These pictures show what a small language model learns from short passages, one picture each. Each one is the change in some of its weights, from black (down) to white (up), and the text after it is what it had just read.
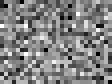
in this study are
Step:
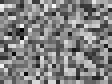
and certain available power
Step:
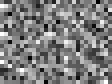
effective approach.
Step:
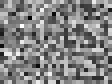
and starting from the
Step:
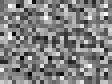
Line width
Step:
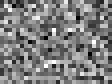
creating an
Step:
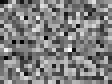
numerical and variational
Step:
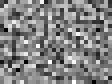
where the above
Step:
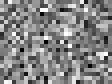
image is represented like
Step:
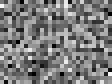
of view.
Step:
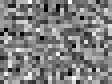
a volume of space
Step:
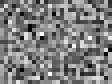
их производные
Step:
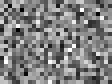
turned on the
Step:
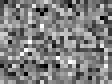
group $\Gamma =
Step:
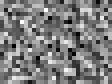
Modernity between
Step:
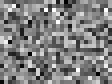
fields obtained at
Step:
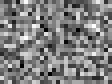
only through its influence
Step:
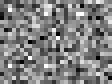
or imitating
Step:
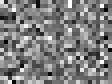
so intensive,
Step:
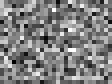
anterior Post
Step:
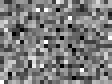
( {\rm general
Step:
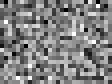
$ is the sum
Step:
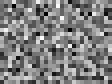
of Continuous
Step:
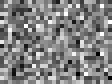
\providecommand \bibinfo
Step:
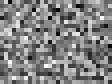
door de
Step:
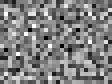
of stepping
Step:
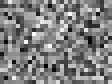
Howden &
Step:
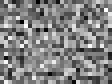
performance metrics are
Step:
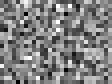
the most popular
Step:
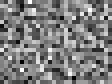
of topographic properties
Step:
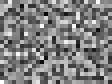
investors will be
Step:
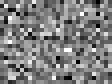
– фаза 6
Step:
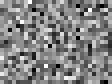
dentro de
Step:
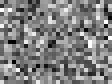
Key words:
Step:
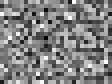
Department 3 and
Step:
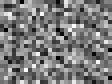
the entire population
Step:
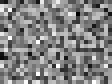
loss function and the
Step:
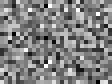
Level X
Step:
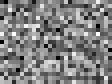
in the sense that
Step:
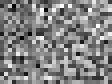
rejected at
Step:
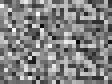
its process and
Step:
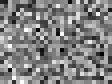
explain the career
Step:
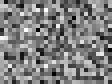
sequence of simpler
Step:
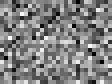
block to avoid the
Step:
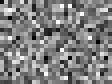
more prone to
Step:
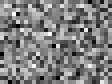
y establece
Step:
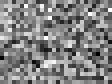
interpretations consists of
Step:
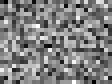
obtain the following expression
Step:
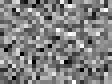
Agar biz
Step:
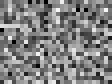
and it was
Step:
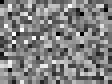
commonly referred
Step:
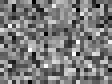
control scheme. For
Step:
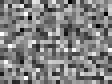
excited state
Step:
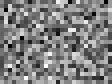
act]. In
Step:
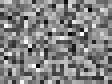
almost uniform is at
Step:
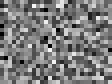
the corresponding CL
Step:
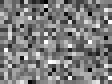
Therefore, our results
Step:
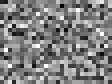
to develop an
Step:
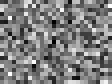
and spin-down
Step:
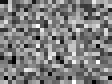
and the weighted
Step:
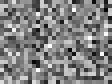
education and training.
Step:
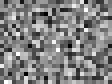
is continuous across
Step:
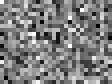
and solvent
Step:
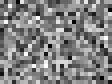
this reason we have
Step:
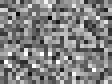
are satisfied
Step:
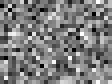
a. State five
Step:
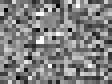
their effectiveness,
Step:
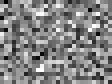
their importance within the
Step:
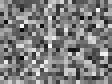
efficient method in case
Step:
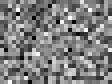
at home.
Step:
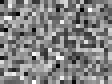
the potential of
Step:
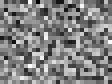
axion fluctuations,
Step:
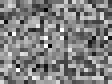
Many authors who
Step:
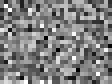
observations are listed
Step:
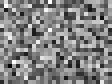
fin du roman
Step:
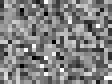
*International Journal
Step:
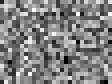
region characterized by
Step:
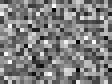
dynamics. It is
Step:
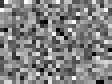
the shower is
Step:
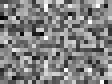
familiar dos
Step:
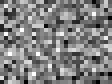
statement, since
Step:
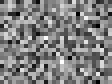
measures of advanced
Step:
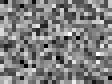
the offensive
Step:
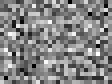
hose brands
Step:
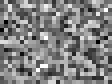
effectifs par
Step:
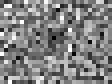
on liquid resin
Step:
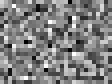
resistência de
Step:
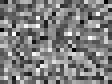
down the low energy
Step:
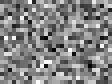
and human effort
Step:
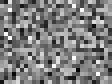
observations between the
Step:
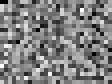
culture of the future
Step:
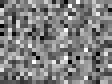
cancer: A
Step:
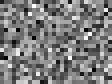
trend of the
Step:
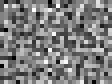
the transmitting signal
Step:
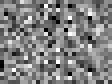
foydalana olish
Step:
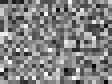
energy deposition
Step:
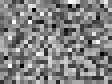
used for determination
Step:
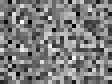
digital technologies.....
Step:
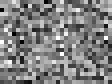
los niveles
